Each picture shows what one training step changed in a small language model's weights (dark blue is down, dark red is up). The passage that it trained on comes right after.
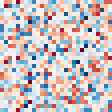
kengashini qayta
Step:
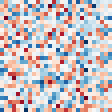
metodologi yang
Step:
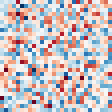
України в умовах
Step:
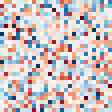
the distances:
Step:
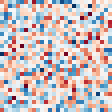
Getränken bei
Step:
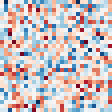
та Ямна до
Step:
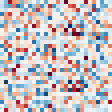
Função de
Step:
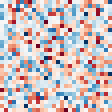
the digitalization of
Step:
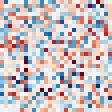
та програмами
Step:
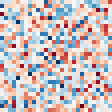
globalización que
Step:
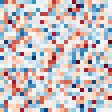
vazifa va maqsadlardan
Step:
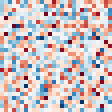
va lotin
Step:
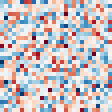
y residencias
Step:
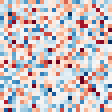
among hotel
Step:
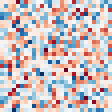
capital management affect the
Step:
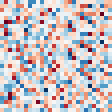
garantia da
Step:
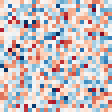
pourront pas
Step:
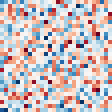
Estudios de la
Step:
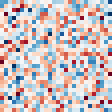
до н.э.
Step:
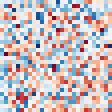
важность перевода
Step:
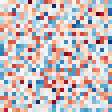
kwesties in
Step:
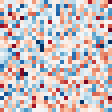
ввода в
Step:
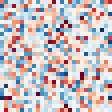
experience in travel
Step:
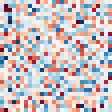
del abanico
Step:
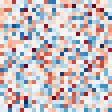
від ворожих
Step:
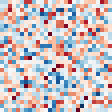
Medicine and Biology
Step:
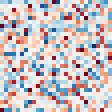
do CONAMA,
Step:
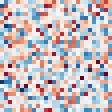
natijada xalqimiz
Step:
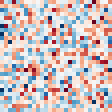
va elastikligi
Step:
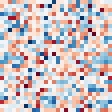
migratsiya tadqiqotlari
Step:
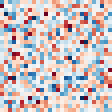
a diecisiete
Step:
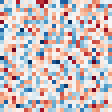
dalam penurunan
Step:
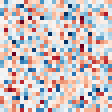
mifologik tizimga
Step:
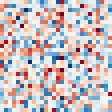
sem Transtorno
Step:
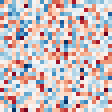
ekologik iqtisodiyotda ilgari
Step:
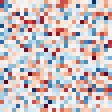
a health structure or an
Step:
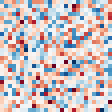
биз ҳам кўп
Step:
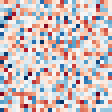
Anforderungen an die
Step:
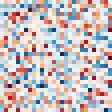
развития нашей
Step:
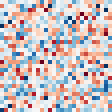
tushunchalar keyingi zamonaviy
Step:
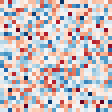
olishga ilmi
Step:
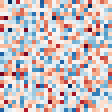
и научной деятельности»
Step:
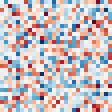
формировании и
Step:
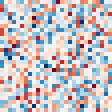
de consumo contrárias
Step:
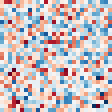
con un informe
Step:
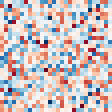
*The Heart of
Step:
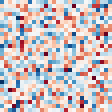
die beim Lesen
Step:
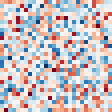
de planeamiento
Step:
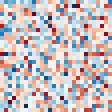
y para finalizar
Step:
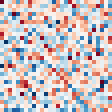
neben all den
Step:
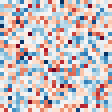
during neck
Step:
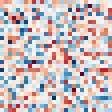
atas, peneliti
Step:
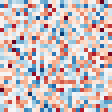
Use Innovative
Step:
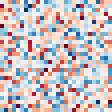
(Candra &
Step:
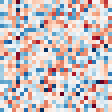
слова: техника
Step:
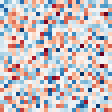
aufzuheben und
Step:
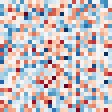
dados do Bloco
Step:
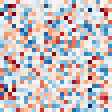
low muscle
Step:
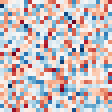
qiladi, demak,
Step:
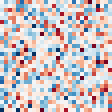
axborot texnologiyalari fanini
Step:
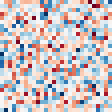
servidores são
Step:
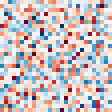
important să fie
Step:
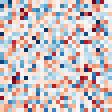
en procesos de intervención
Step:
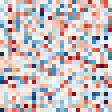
области климата
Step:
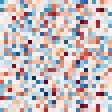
habitante. La
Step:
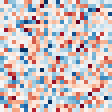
hidrokarbon terhadap
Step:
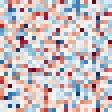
porque no tiene la misma
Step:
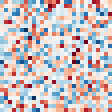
maka kita
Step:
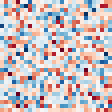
olib borishga sabab
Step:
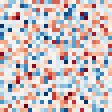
de 3 anos de
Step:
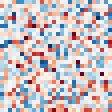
ajută la
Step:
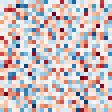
segurança no trabalho. No
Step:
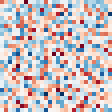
economische rol in de
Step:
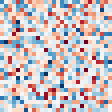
realidad social a través del
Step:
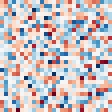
jismoniy rivojlanish
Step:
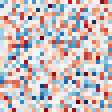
основные группы:
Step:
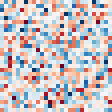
por el Decreto
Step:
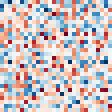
de ellos se
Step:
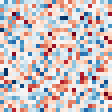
dla innych
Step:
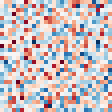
im Rahmen der
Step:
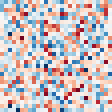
más de la obra”,
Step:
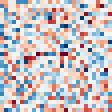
didactic are
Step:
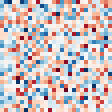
de la pandemia por
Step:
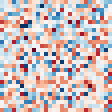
Maroc, cette
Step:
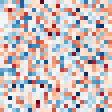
estudo é: a busca
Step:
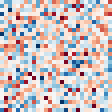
в банковской
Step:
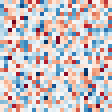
yang kemudian
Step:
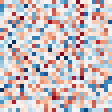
sono bom,
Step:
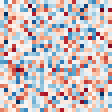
стойността на
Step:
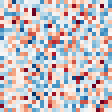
propias formas de
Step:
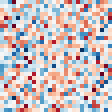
знания. Это
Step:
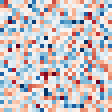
llena de
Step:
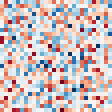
la Prueba
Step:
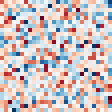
cette heure !
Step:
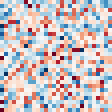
aholi punktlarini
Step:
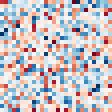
plan de activitate
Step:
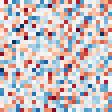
institui-se os
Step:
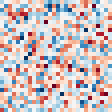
то правило,
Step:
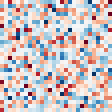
the results of monitoring.
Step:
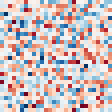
представления, обучать
